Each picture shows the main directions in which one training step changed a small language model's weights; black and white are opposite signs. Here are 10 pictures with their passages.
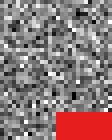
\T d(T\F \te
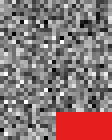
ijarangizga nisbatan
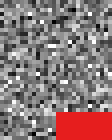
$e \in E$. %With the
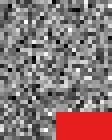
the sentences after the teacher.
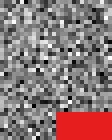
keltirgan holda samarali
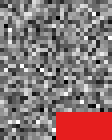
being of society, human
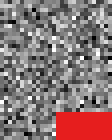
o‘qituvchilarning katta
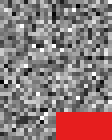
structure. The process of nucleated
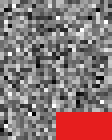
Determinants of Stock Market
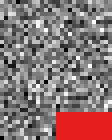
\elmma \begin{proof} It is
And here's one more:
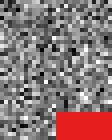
ascertaining the sanitary conditions
